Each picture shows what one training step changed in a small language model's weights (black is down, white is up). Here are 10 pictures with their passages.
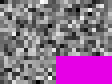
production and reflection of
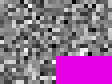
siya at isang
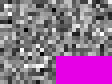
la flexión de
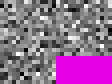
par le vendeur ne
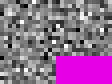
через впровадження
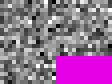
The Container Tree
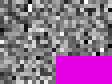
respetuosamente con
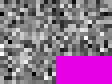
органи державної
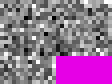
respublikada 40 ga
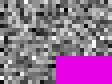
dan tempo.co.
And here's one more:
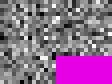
пари та самця
